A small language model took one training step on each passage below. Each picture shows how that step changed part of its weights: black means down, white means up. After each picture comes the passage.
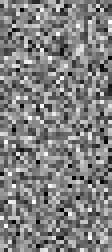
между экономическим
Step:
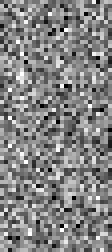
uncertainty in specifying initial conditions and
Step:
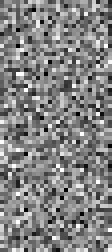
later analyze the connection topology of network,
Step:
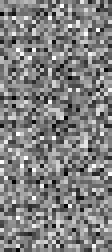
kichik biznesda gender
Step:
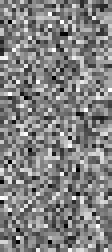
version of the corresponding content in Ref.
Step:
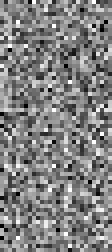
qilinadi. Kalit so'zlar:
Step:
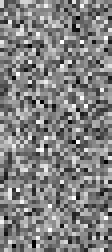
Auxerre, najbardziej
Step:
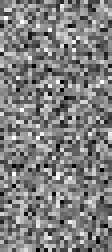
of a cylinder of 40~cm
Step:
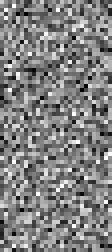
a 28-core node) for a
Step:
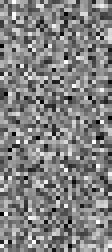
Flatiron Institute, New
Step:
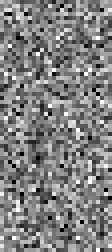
r)$. We define $\tilde{V}$ as the zero
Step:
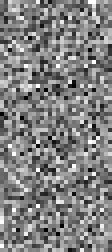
for which $\Lambda(x,\omega) <
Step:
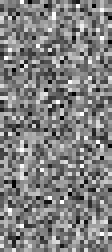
using fields up to level ten and with cubic
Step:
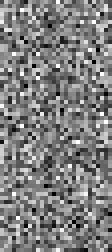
then obtained repeating the argument a finite number of
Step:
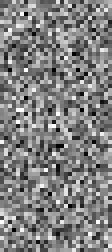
We note that $SO(3)$ isometry is
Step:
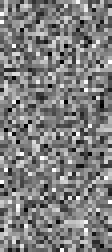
n$. Consider the relation \[
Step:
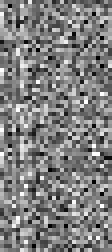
fan yo'nalishlarini rivojlantirish bo'yicha
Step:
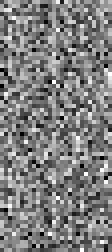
that Yau showed in [20] that every
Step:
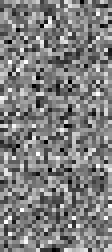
$\HA$ is the motivic Hall
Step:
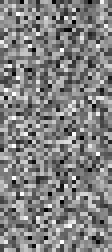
an average of 283\% of the original
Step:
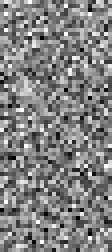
cascade at high energies is the concept of
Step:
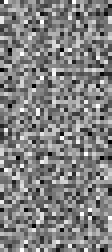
cannot both vanish simultaneously so that
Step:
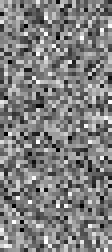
bei der Nutzung der Variante
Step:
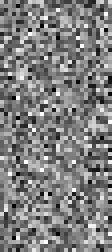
as the output of the Boltzmann distribution
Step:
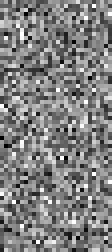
p_j = 0 \ \forall \ j \neq
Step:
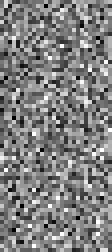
бригады взаимного
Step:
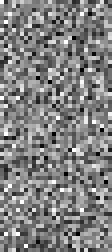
\textsc{Sherpa} results respectively.}
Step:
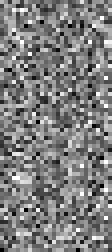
$\Delta_{i,{\rm exp}}$ are the
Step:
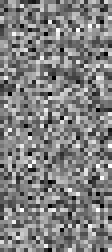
SEDs. Four of these
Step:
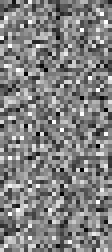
follows from \eqref{SKGauss} that
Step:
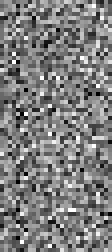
ini merupakan salah satu
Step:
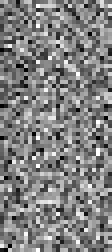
industrial flows. Extreme
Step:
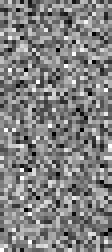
subdue flickering. The
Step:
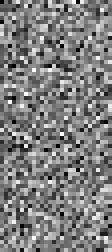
reduction in \ac{RTF}. %
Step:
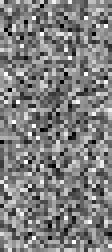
4: Graph of average Makespan
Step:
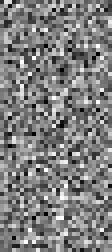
ва бошқа шартларнинг
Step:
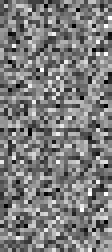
Makhmudova S.M.
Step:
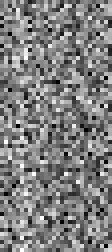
de su interpretación. Para optimizar este
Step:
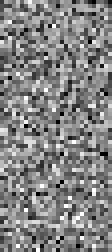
for $b\le a(d-2)$ and
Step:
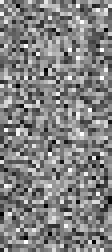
nobili (Ligöde e
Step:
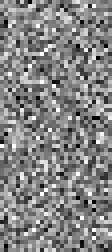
micro-organismos e infecção
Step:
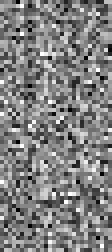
de II. Mehmed'e ait
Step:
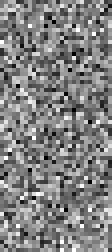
$l$-to-$1$ for almost all
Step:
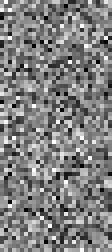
80 %, a více než
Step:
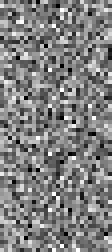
\end{split} \end{align*} where
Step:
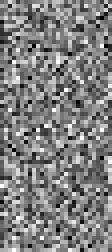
surdas na escola, meio a
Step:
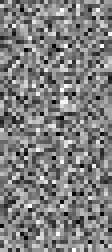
опыта в работе с
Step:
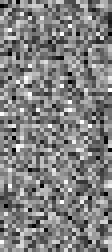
test the disk model. More recently,
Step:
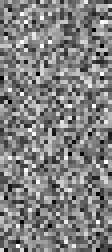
Flows in a Vessel Stirred by
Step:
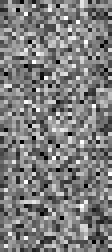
und den Familiennamen des Kindes.
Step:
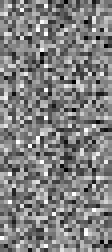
tarzi" asosini shakllantiruvchidir"
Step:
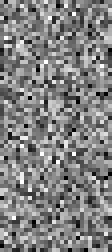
in serious errors. For example, in
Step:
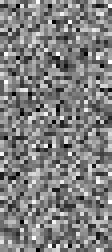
historic and NRT stream data
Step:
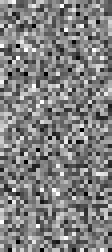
Note that the median metallicity for stars
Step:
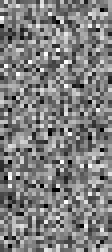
NTFs previously observed on larger scales,
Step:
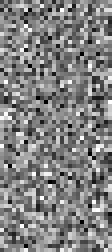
\quad {\mbox {for}} \quad s\geq
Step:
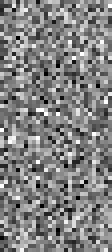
converted to $Rc$ by using color terms
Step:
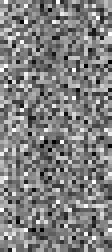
bolalarning qobiliyatlarini rivojlantirish darajasi haqidagi
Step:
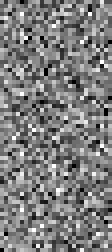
is isotopic to $\curve \setminus
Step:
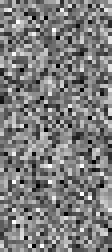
a contribution to $a_{\mu}$) and
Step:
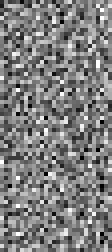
суперфосфата в
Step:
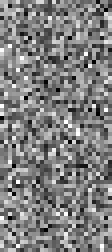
= \bm{x}. $$ Suppose the equation has
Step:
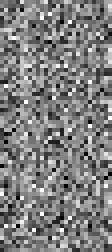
interaction effects are essential in real physical systems. However,
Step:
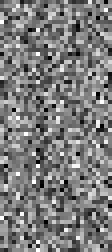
de ocupación: investigadores, becarios,
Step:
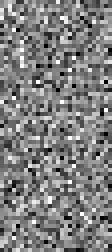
the $40\Msun$ SN model than
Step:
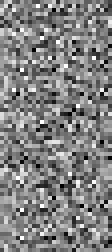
қишлоқ хўжалиги
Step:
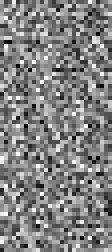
sorte que son image dans $X$ est
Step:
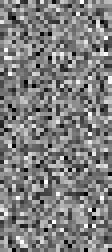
control systems have became critical for the development of
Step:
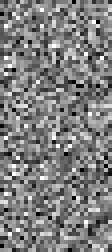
pair of nested hyperbolas.
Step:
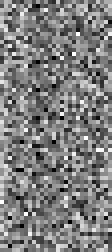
xos xususiyatlarga ega
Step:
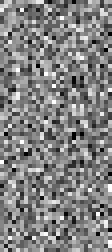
предложения с другой
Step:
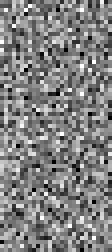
be cast as \be \zeta_b =
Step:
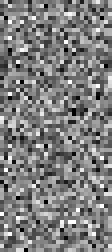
if any, stops after the formation of the
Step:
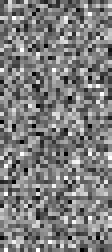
$U$ is a trivializing
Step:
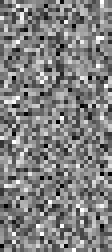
only give the main ingredients.
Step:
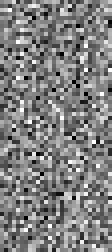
the projections of its fundamental polytopes as
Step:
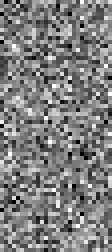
escolhido pela mulher,
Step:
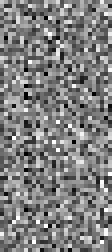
y a un redire, qui
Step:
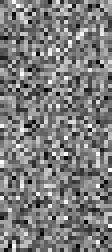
results. This can be avoided with
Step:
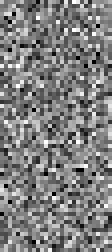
absent}. Indeed, evaluating the continuum
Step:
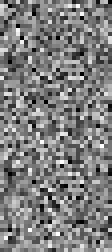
a show the instantaneous conductance
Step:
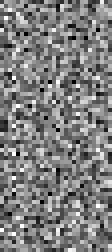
of irradiation methods for technological purposes
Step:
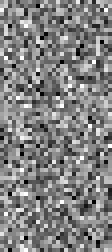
en conflicto y su aspiración debe
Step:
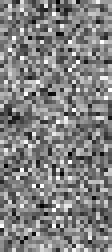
each subject and RT-MRI task
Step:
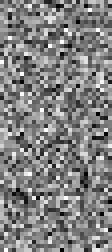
seperti pendidikan dasar dan
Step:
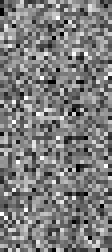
finite simple groups the main tool for the investigation of
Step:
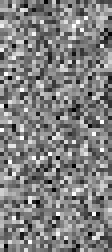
normalized offset $o_j =
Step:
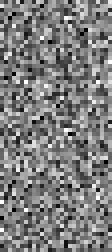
Apesar das TIC poderem ser
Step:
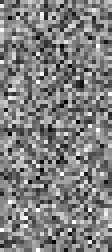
This type of representation is known as evaluation representations.
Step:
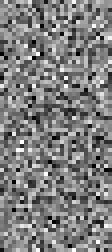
omillari lingvistik va
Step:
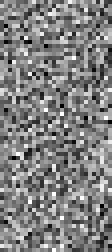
чорнобривців (ріст
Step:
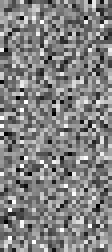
області статевих
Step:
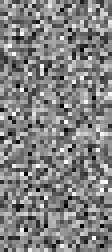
майже вдвічі (див.
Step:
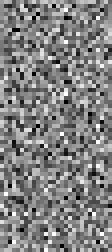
метод подтверждения
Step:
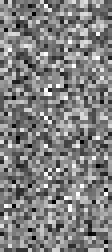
sekelilingnya serta sangat
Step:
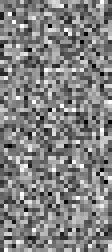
sente que esse evento em particular e todo
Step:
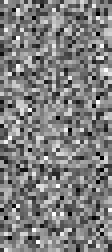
construção do saber elementos como
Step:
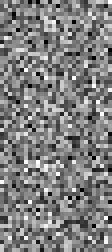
by the Kolmogorov spectrum
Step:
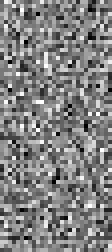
er gebeuren? Het niveau van
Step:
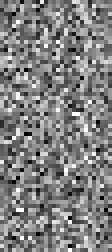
composições das equipes utilizadas em
